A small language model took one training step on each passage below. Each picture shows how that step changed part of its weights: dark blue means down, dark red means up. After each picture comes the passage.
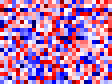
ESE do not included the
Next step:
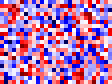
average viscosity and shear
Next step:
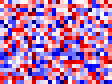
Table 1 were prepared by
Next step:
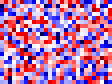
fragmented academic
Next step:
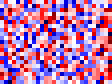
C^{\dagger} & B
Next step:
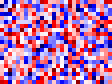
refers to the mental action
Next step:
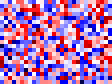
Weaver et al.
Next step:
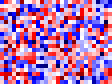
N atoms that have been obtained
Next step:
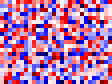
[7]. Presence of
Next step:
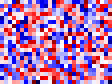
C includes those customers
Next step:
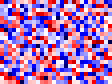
and obeying the second law
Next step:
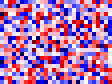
Cohen, T. A.
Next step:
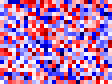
acceptable accuracy at a lower
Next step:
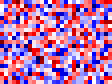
is an autocatalytic
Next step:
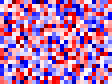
intuitive, since it
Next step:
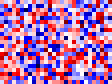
their canonical generalized
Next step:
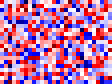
Van Dril E,
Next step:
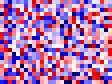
al. The Sleep
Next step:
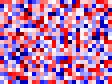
previous models, a virtual
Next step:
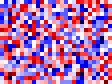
consumers are making use of
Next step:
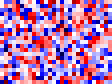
the traditionalists, who were
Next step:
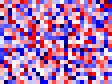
micro/nano structure in the
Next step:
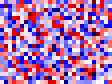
case periodical variation of the
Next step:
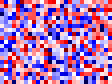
excluding the $W$
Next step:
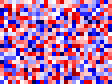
= z$ are coordinates on
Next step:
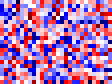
simple linear fits used here.
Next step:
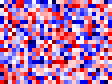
are only taxonomically
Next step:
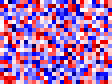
the background level. We refer to
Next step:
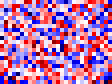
level, Organizational
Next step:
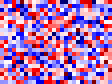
to Research in Management and
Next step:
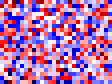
Beate/ Sann,
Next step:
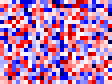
axions, we expect \be
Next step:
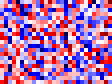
the collinear photon- and
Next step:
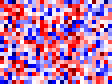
Ukrainians were the
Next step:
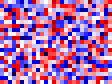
do not account for the additional economic
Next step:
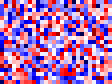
which is easily scalable up
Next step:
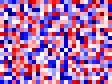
be generalized to the case of
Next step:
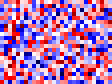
them, clarifies the
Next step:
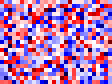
activities, part of their daily
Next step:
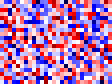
of H₂SO₄ and
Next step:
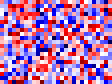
line indicates the protocol we
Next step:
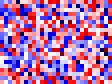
the existence of strategies for
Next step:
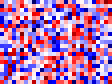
a pioneer in this
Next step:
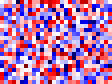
data allows for the derivation of
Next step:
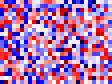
older adults:
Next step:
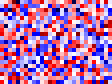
setting the plane wave becomes just
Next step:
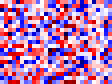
\begin{center} {\small
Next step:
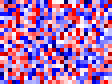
around its center. It is
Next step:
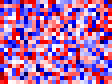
as the resistance to at least
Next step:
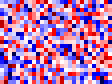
potential, $\mu$, and amplitude
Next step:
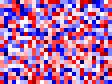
the longitudinal and the
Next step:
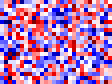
lacks spatial resolution which is
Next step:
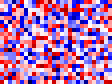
Mishra quoted the
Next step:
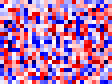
trivial group bundle
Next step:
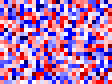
which amounts to approximately
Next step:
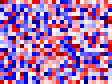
defensive effect under the
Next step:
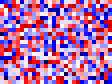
study the nature, mentality
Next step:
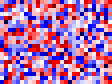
can be boosted, resulting
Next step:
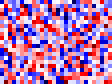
$\left\langle {\rm
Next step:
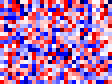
the TLS, in our
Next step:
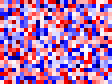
for energy per particle derived by
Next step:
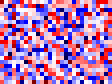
Ischemic heart
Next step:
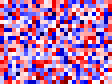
as Value Added
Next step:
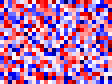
per tree The total number of
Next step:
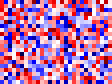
SCH diagnosis and
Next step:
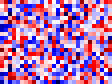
Range kg/m
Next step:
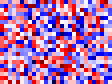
multimode fibres
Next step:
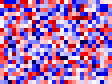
conducted by robots such that
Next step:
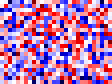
efficiency increasing from 30% to
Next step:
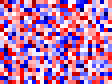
lead to improved outcomes not
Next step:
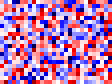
electrons we define a dimensionless
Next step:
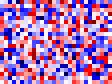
history of the cosmological
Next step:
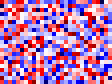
graduated twenty
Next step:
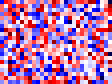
LR nighttime images
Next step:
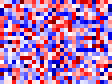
argued for previously in
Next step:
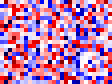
sterile bottle,
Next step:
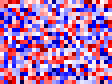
perform well at analyzing the
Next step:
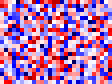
complex to interpret or implement and
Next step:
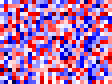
above the horizon.
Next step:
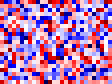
and expand it to first order
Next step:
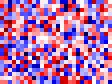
& (mag) & Type
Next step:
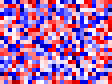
in finding the location of the
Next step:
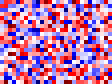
\left[\hbar \Theta
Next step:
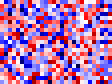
themselves to be climate
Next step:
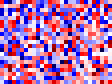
as shown in Fig.~3.
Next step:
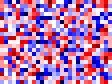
of the escape rates of
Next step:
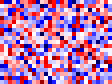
and materials The original data presented in
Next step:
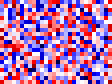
which has not been done for
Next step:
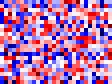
Thermoelectric Technology
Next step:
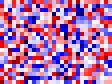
to Pop--II stars in
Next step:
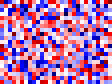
to make the educational path for
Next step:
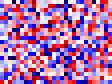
results have important implications for the
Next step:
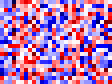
represents a Mechatronics
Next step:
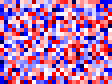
similar description can be applied to
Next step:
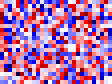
master molds and
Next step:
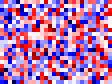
$\delta p$. From the
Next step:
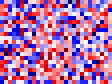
Von Neumann
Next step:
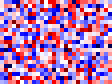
architecture we assess their performance on three
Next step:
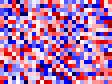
the B-array tracks.
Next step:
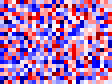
most informative for
